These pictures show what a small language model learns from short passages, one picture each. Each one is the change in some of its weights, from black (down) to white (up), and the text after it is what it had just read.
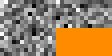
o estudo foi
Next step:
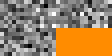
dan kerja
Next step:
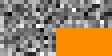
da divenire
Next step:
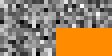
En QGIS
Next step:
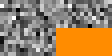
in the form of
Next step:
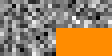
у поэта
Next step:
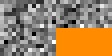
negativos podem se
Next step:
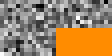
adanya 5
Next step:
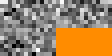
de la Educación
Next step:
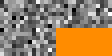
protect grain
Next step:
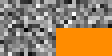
orqali: -
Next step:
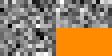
de ser uma
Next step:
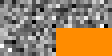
semanas pra
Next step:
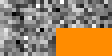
partir de uma
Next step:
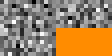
increasing the
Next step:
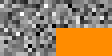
Indice de
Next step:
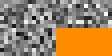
hamma bir
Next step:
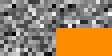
можна подати
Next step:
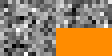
evitar la
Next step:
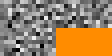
pobres e
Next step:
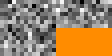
de abordar
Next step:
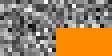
limite à
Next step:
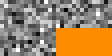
quant aux
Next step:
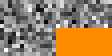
tendo como
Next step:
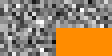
и материального
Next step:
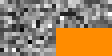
En este sentido,
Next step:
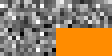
is to consider the
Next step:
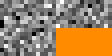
o sucesso
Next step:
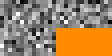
sem apoio
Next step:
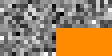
сам вхід
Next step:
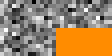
otra, una
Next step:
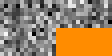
seguindo a
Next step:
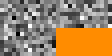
деяния. В
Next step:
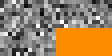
se hacen
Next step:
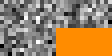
crearon los
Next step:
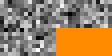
un todo,
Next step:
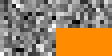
tinglash va
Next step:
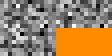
та інше),
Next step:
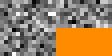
e pelos
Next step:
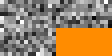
suhu dan
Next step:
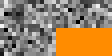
el objetivo.
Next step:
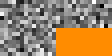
en seguridad
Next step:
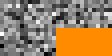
жінок у
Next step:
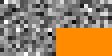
bem como o que
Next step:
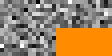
В основе
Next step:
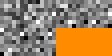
жена и
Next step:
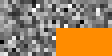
relevant to the
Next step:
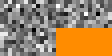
fill =
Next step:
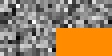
practicante a
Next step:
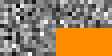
premise of
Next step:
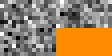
el orden y
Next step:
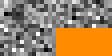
el profesor
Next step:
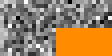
focus has
